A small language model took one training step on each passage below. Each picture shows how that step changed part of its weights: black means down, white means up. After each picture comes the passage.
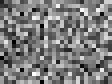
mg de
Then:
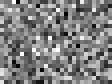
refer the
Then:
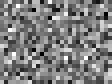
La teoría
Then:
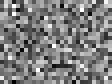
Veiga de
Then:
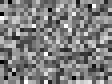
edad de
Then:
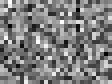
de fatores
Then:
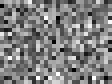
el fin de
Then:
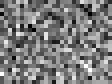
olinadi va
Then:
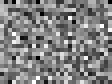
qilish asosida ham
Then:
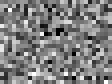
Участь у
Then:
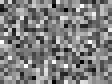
va aloqalar
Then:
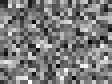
em sala de
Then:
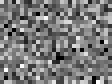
сади та
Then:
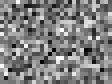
не має
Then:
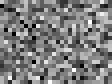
i jako
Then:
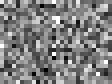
una mera
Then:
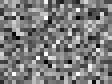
as Gestantes
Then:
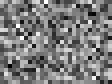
juntos nos
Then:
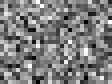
of profiles
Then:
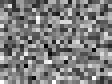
significativa en
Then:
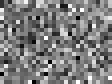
médica y
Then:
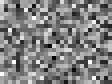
et dans une
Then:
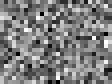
los acuerdos
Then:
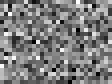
na temat
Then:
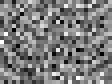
savdo va
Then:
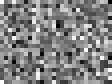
turned the
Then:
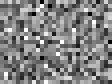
Auch die von
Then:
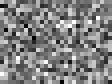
i Kini
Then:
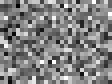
densa e
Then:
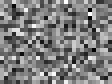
bu boshqa
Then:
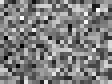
de notre
